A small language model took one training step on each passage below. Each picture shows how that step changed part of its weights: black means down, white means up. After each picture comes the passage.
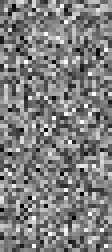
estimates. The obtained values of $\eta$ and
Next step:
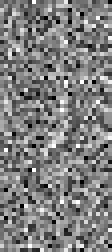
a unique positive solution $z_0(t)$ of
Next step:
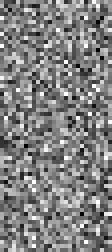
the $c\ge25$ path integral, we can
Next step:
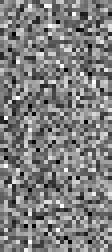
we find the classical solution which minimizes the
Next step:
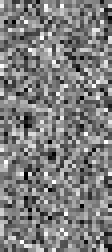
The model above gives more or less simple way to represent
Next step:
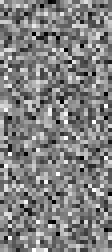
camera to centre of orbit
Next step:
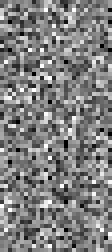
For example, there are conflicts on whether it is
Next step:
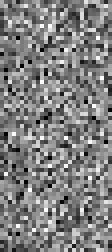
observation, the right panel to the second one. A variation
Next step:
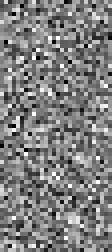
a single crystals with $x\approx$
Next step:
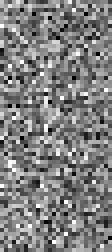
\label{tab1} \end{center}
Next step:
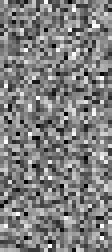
with the SkM$^*$ energy-density functional
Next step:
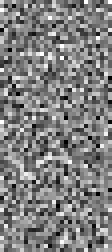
detail in a future work, but here we will
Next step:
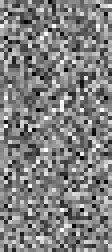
independent of $t$. \ep \begin{proof}
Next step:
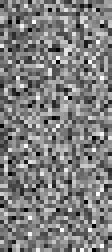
u},$$ since $\Phi$ is an exponential generating series
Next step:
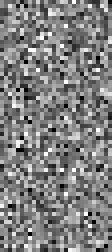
The above algorithm has been implemented with {\it
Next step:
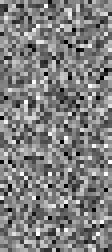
\subeqref{ru}{eo} and
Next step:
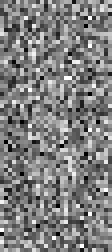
evaluating $\varphi$ with these approximate operators. Case
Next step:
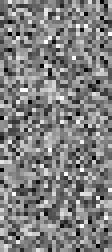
our signal). This puts us in the worst
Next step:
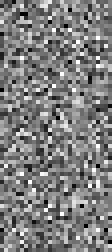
in this section, such as $\abs{x_i
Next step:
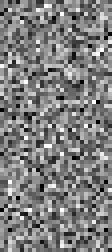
G \) can be realized by a \( K
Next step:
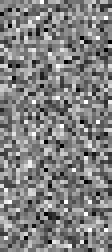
plasmons is huge in the regime
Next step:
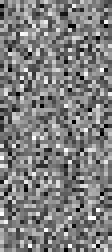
exotics \cite{sche}.] While
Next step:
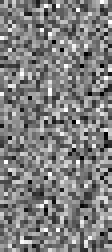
Research Forest Chemical
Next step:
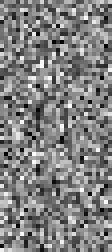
The main challenge behind this approach is
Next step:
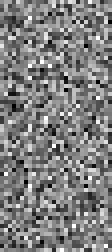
each timestep, the fluid and structural
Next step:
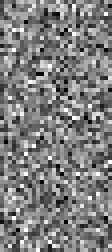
Additionally, utilizing some type of
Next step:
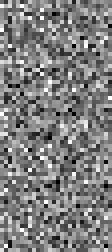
\section*{Conclusions} We have demonstrated
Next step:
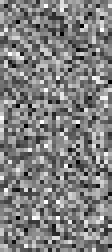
to UE-BS channel. Moreover, BS
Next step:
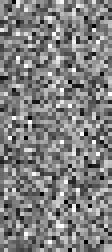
by a Riemann-Liouville time
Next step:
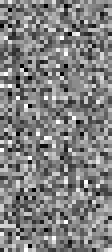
sample. All characteristics are measured at the
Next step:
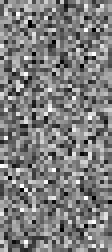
find that while HiRes remains in agreement
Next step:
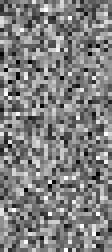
difficulty in computation and theory. However, in
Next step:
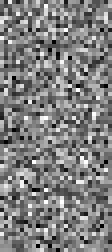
the nearest node that has it cached.
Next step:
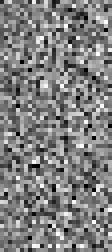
( T )$-comodule-algebra structure on
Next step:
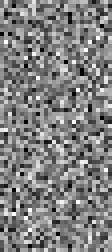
(measured in the $L_R$
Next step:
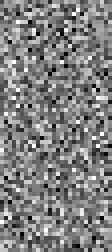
vice versa for RCP. We use
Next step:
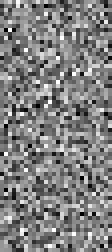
black holes. They both contain an accretion
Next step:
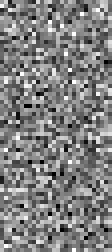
recurrent set\sep Lyapunov
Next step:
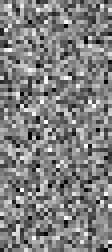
as a function of $\Delta_g/\Delta$ for
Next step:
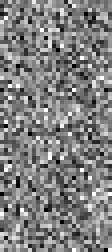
circuit. }\vspace{.5cm}
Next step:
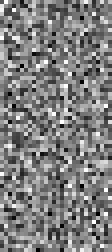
percent of their pre-RLOF mass,
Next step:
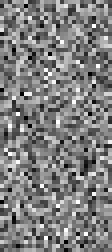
ij \rangle} ic_i c_j
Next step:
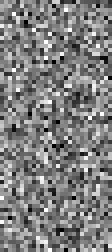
\\ \emph{Keywords:} The associated
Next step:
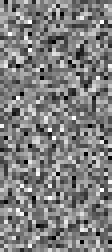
exhibit complete $k$-curvature homogeneous
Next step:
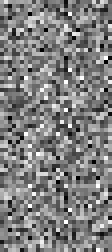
fixed $z$, the $\ell$th Fourier
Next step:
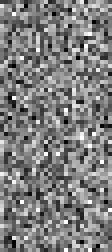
our tool for validating simulation projects checks that each
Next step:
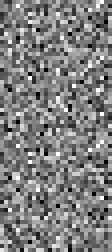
a well-defined quotient calculus
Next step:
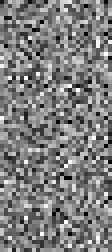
$z_N$, higher order shift symmetry breaking
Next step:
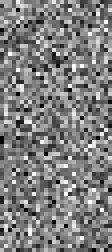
such as headgroup size, hydration of the
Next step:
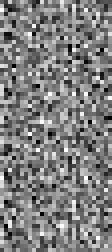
arising from spin–orbit coupling under
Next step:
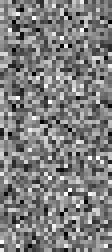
This process required significantly more computational resources, as
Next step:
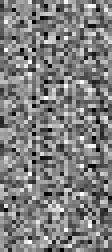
{author} {\bibinfo {author} {\bibfnamefont
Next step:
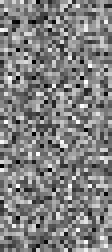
(a) and reduced-order (c/b)
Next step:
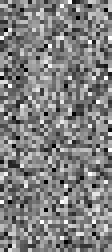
which $H$ is horizontal. \smallskip The
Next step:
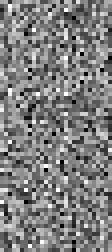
field at 1 au & 5 nT \\
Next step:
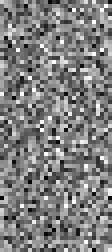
\varepsilon)/(\Gamma(A))$ is increasing in
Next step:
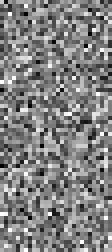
Certainly, when $a = b = c
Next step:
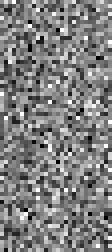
the following pull-back map on divisor
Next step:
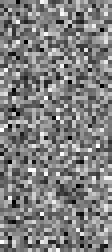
becomes \begin{equation} \frac{\partial}{\partial
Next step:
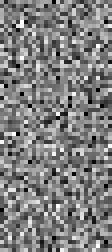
previous inequality becoming an equality. A
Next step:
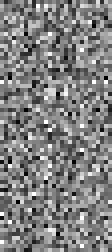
\subsection{The natural volume forms for even
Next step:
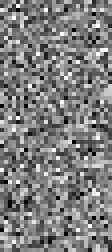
of Theorem 2.7 and then use the identity
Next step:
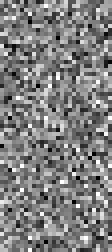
LS power is shown in bold. We detected
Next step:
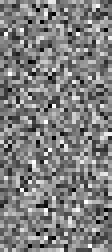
the spin group of $\mathbb{R}^n$. The
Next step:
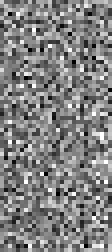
than a single defense system across all
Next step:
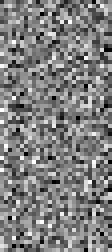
is therefore not surprising that we here get results similar
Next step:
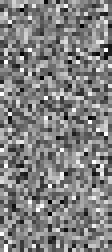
the volume. Samples from our model are the most
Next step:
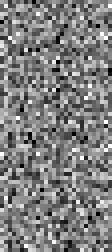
determine how relevant the various inputs are for predicting
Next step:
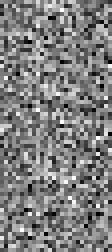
J., Stephenson, C. A.,
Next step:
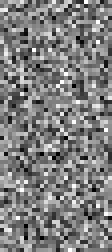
is consistent with the chosen convergence criterion, defined
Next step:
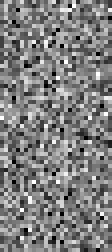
increasing data dispersion with respect to the
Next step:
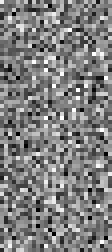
and is abelian.) Note that in the chart
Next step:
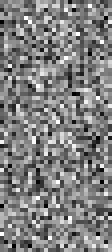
of random variables, and $(u_n)_{n}$
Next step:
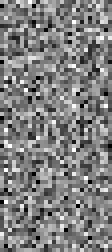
when the sum of the number of donating and
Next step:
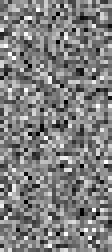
\Cref{satE} by
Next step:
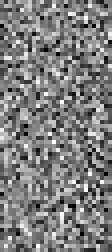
University of Queensland, St
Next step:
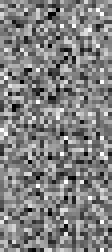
discrepancies. \begin{figure}[t]
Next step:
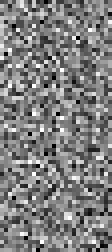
countable subsets of $ (0,1)
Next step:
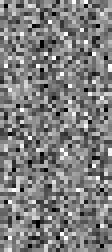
on a mini-batch experience
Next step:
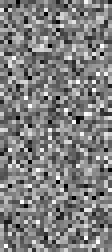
\bP_{\lambda} \big( X_n
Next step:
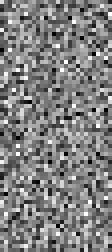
this time with more emotional content, was used
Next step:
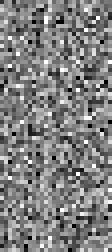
in Ref. \citep{Linden2010},
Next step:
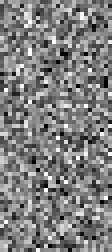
the system ages and so should not have had time
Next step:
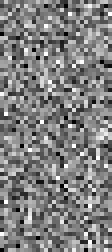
have explored the relation between satellite
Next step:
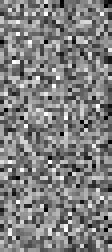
necessary to convey information through an ad hoc
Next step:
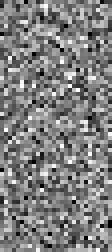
and experimental, regarding the possibility of mechanical
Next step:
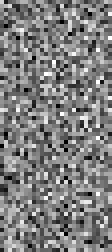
with a straightforward extension involving the
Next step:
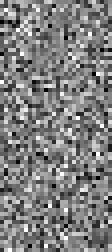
of a finite size potential.\ci{kal97}
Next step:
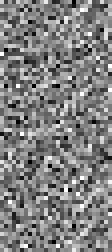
using dynamic programming with a fixed state space
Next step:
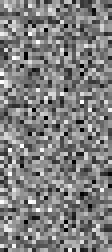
\label{relation dm and dr }
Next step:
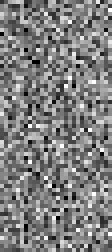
using the previous formula for $\alpha>0$,
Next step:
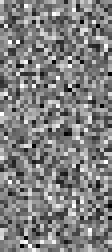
arms of the central star is shown, while only
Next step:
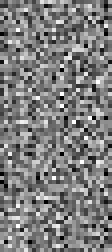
Gradshteyn and Ryzhik
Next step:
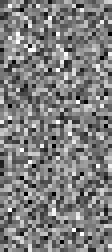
equations of motion would then prevent the escape
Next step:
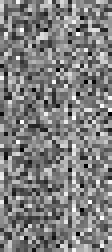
the metric terms decrease by increasing the solution polynomial degree of
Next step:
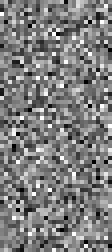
$$ If true, this estimate and the above heuristic
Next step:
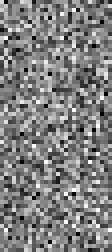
techniques. Tuning the network parameters is a
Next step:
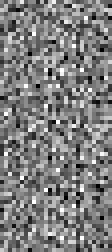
have magnetic fields in every part of a given device.
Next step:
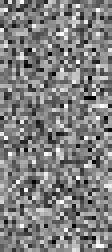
power series with coefficients in $A$, such that
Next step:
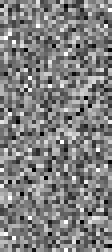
main result (Theorem 1) establishes, with two
